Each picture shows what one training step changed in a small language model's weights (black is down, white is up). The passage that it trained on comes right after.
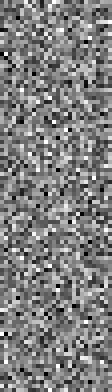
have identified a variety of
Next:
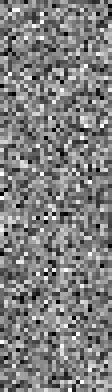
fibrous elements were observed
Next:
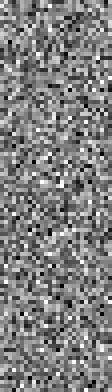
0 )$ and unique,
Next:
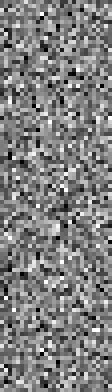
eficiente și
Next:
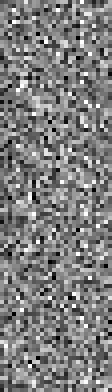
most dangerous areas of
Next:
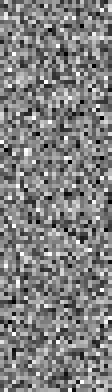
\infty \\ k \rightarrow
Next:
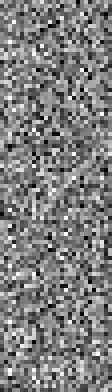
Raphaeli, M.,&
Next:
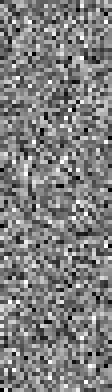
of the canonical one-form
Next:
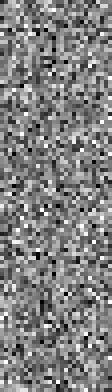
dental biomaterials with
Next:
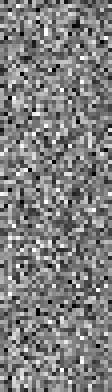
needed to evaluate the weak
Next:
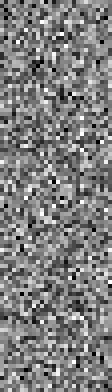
to nuclear family and
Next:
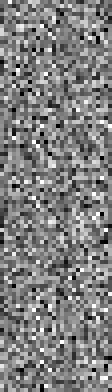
is non-Gaussian due to
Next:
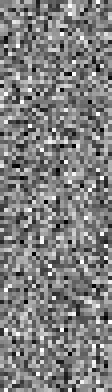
test (\ref{g2}) is then
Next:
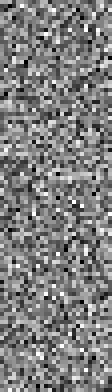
represented a circulating
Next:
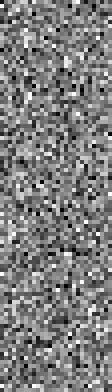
time period and the bases of the data
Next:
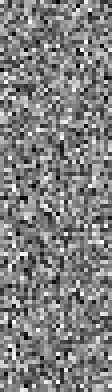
razmerjih in
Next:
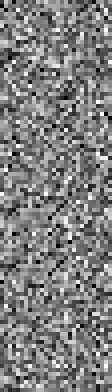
contact times (5,
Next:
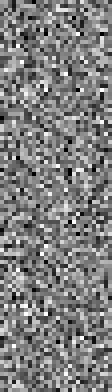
of memory for buffers that
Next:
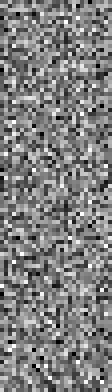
system alone is more often
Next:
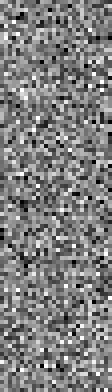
constraint scheme B.
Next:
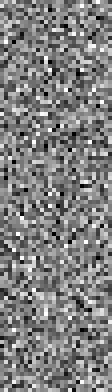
like phenols have been
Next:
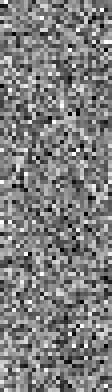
for the $H$'s, and
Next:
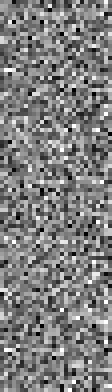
artikel yang telah
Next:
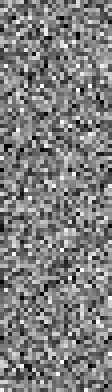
and procedures for managing data
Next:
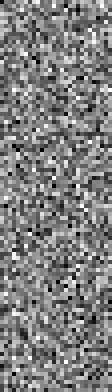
Cr aluminides and
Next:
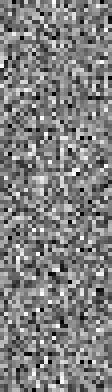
que se iniciava no
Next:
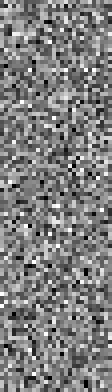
different locations are connected to the
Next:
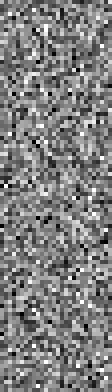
is observed (e.g.\
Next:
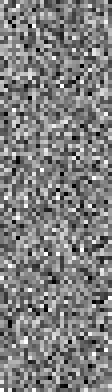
superlinearly, but the other two
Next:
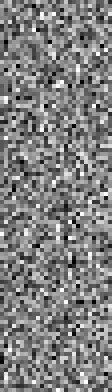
cases it is useful to tell
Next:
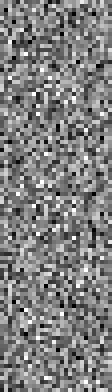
different, we consider separately the
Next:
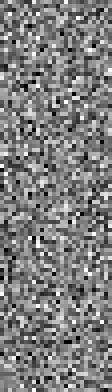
significant relationship between stock
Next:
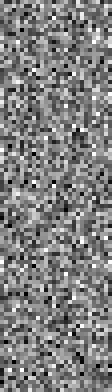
AS A TYPE OF
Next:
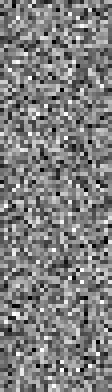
averaged maximum
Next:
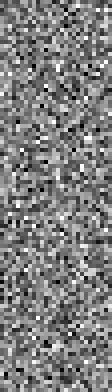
count which was achieved through
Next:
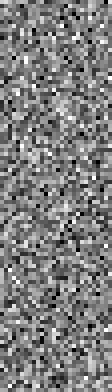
have a single common fixed point
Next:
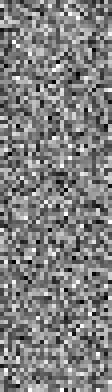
away from your native
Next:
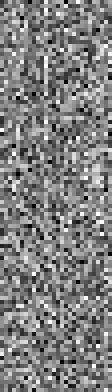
from \nijks\ that the
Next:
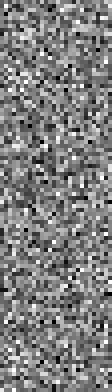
**Vocabulary** from
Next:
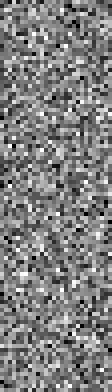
de China han observado que los
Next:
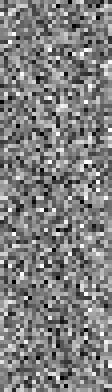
support the findings of this study are
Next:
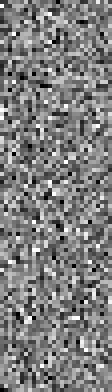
ground state beta decays are
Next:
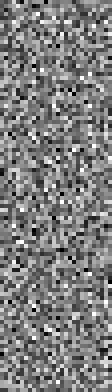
started a monthly
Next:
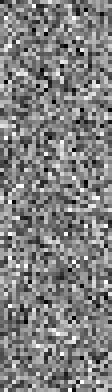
para ajustarlos en
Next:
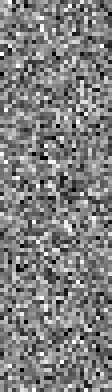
charge requires an extra
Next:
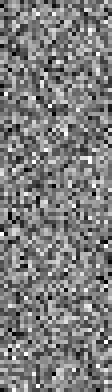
= {arXiv}, eprint
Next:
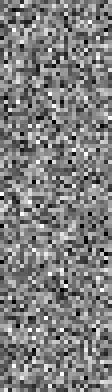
norm (\ref{norm}). As
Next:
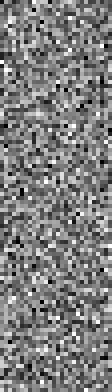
and methanol/ethanol
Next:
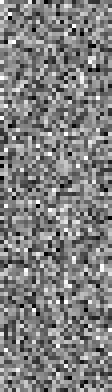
The published record
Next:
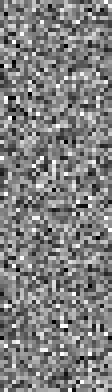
la cual es poca.
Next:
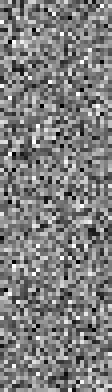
weights. The x-axis
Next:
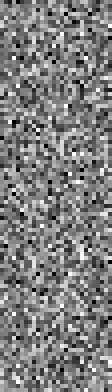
Standar Pelayanan
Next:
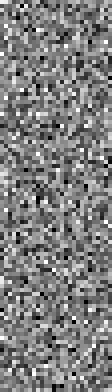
muammolari echimini
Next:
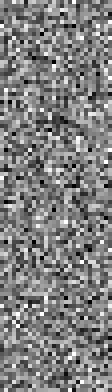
Survey 3 Application
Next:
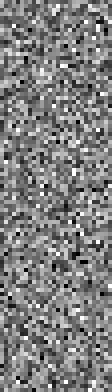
dependen tanto de la
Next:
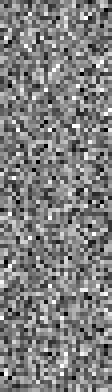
2022, abrangendo os
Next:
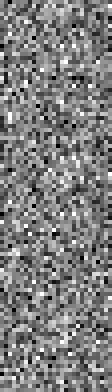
single ROH (data not
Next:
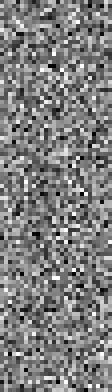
studied several years ago
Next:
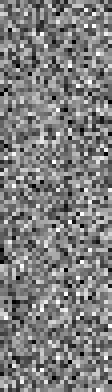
– не упустить
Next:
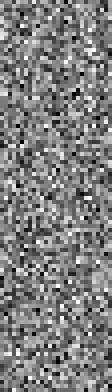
all vector fields X and Y
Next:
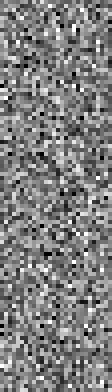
the quantitative estimation of
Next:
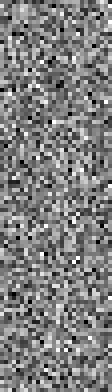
of security and comfort
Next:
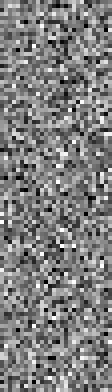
the corresponding effective ones in
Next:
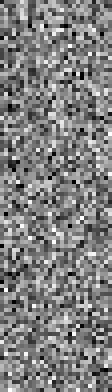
задачи: решение
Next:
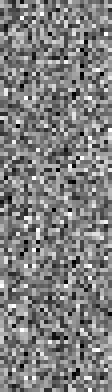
fundamentada na consideração e
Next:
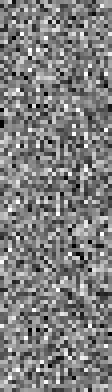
noise. The simulation graph shown
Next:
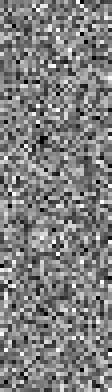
necesaria recuperación
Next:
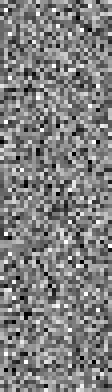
Industrial Research*
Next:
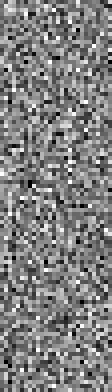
les artisans et les
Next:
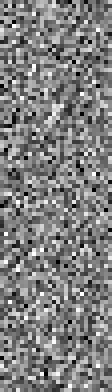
статье дается
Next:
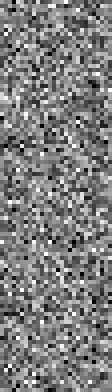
Physical adsorption
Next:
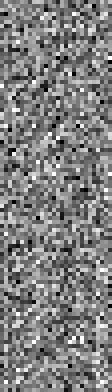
проекция всей
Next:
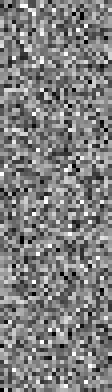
"Investigating the Effects
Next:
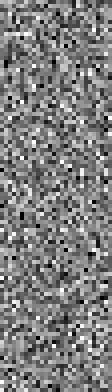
in the phase-field method and can
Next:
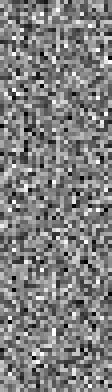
kendi ekonomik
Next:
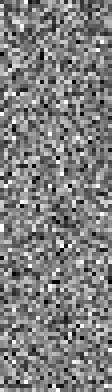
Voorts zullen
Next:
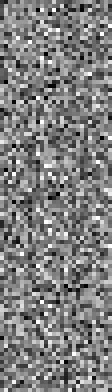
XuanI *et al.*
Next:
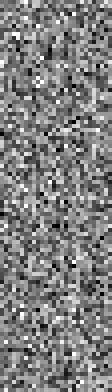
Ministério das
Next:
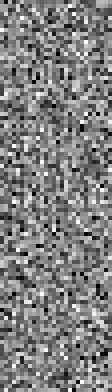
mutaxassislar va keng
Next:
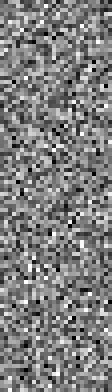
to reason about input and
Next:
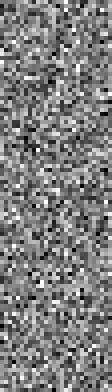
M., Hellweg, S.,
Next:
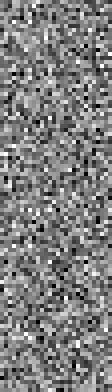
spectrum with {\sc
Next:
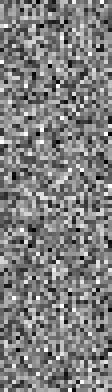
metaforasi insonning
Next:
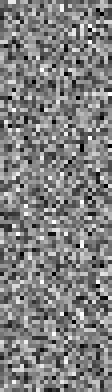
Preet kamal Kaur
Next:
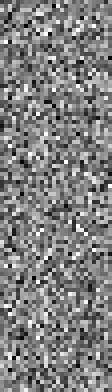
regulación y formación.
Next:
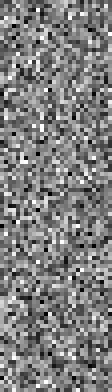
una autoevaluación de Alta
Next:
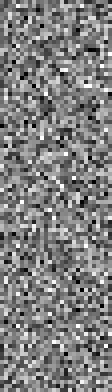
12. As discussed above, the
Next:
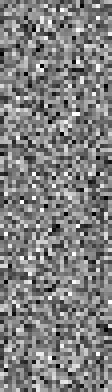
docentes admiten tener
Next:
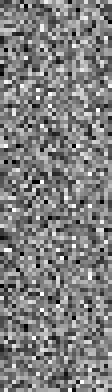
group is transparency.
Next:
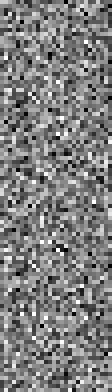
Kartini Day, while
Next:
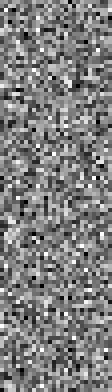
Ming [6] proved some results
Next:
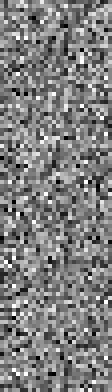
won-out. Finally,
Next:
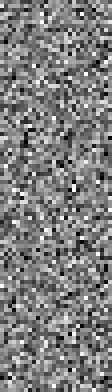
\end{array} \quad
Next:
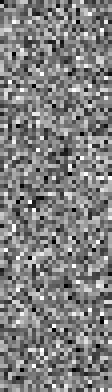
expression of optimal energy efficiency
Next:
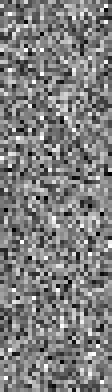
This is related to the idea of
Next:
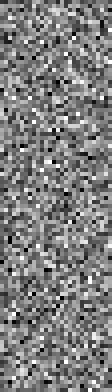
but rather imposed
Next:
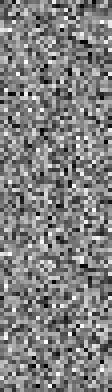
Language Processing,
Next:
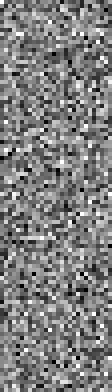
this problem even due to the
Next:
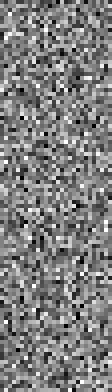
removed from everywhere
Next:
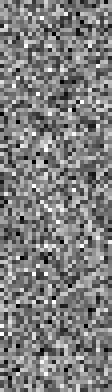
the whole regions.
